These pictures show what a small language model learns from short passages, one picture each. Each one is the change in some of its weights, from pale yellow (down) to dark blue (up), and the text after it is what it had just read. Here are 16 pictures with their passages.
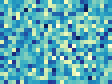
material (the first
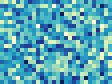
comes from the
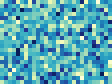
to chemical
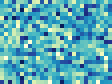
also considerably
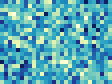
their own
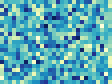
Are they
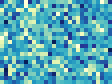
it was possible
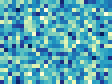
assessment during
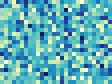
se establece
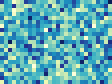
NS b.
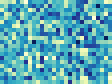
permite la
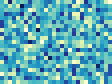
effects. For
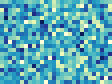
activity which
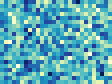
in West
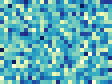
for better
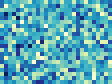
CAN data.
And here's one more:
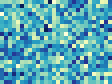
these possibilities
